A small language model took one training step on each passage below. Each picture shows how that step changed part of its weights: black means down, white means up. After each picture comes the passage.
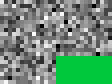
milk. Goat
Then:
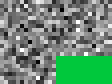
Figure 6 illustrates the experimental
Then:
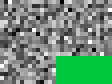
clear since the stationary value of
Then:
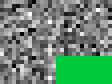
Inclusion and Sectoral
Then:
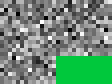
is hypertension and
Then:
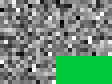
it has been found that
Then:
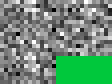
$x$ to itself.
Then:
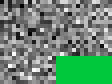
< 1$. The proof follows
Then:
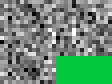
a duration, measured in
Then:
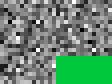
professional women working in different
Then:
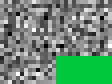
representation of the solution is
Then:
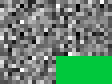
The Kodaira dimension
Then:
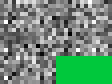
groups. Conclusion: The
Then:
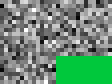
are essential. As a key
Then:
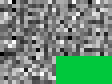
notice that by dominated convergence
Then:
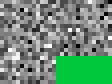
\right), $$ we obtain
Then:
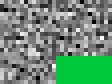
on a smaller space by using
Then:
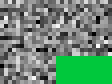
applications, in diverse fields as
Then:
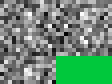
is the reduction to the
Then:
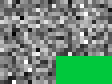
of Riemannian manifolds containing manifolds of
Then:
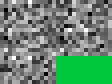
support for creating new
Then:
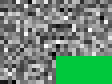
by trigonometric functions.
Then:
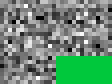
and maximal compact subgroups}
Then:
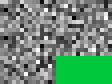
scores on corrective
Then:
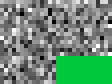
models into a dynamic framework to
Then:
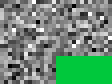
\Set$ be the functor
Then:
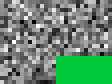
equipped with a sand
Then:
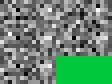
Tree FP False
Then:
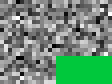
parameters of the operation of
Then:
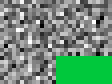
the usual comparison test) and
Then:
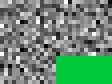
language used in textbooks
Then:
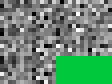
a unique corresponding ray
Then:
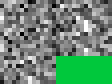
Rao, C.
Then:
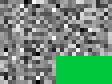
is one of the most
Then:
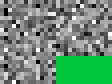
independent variables for this network.
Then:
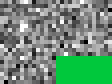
raised AST.
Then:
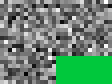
particular interest as it is
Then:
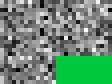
useless for education; while
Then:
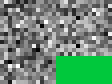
of Gross Domestic
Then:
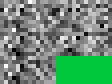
We shall now see that,
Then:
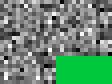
layer. Figure 5.
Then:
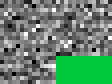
authors extend these methods by
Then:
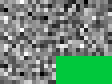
linear system on $S$.
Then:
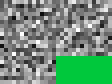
b_k,$ where
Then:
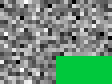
$G$ is of type
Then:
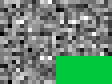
animation provides a natural
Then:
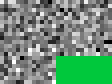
for further work, specifically
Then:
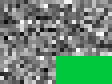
revealed that the vaccination
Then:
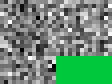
and the property {\rm
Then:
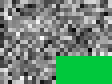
hand, the fictional
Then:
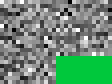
model ontology and associated
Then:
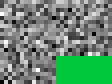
that $$|\partial_2
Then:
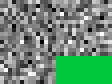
the MemCat project at
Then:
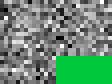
disjoint pair $(A,
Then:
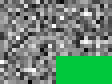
its terms, direct financing
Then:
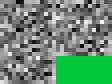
names of Klemens
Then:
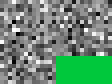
\cdots \\ \left[
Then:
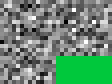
the Arrangement and
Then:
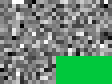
1 + 1 program connects
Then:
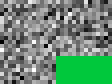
bound like property for our dual
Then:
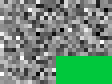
managed to lead 7
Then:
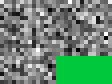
to generation through symbols
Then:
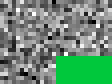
This is achieved through maintaining
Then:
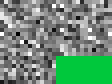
$V$ generated by
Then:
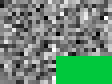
and the assertion follows from
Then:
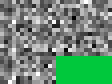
sometimes it is not⁶.
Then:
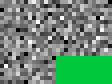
continuity of $f$, we
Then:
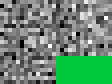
have a bike,
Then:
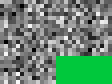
transient dynamics of integrated electric
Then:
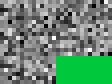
just as nice properties as
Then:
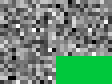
Dirac equation of a free
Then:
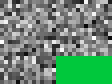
of Extension Education.
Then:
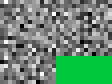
score was statistically significantly high as
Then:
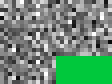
where $P(D)$
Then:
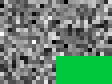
exists a unique c-finite
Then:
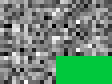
The ligand solution
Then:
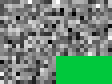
does not guide me,
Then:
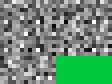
speeds:** Technical
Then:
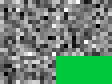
- Looking for
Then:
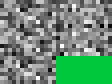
According to the authors, the
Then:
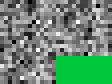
The thermal conductivity
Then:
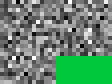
final algorithm incorporates all
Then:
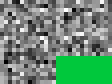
equivalent quantum systems} Another
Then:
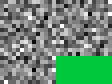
the reduction of the tax
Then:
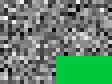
period $t$. Communication
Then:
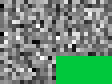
typically a text message,
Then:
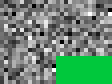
overall inductance decreases.
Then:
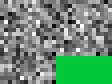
research. The UL
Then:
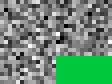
the impact of incorporating
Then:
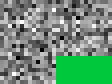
under the obvious action of
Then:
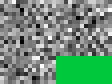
obtain \begin{align}
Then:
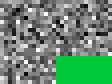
give birth to inferior
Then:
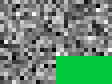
Q$ lies in some path
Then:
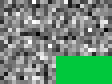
homogeneous harmonic polynomial and
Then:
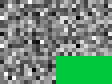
of i gel,
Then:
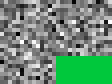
$g$ is not
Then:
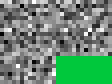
Kinematic condition: the
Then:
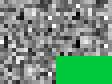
and have been described for over
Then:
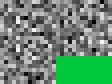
possible to construct explicit search procedures
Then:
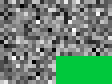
transgender individuals in some
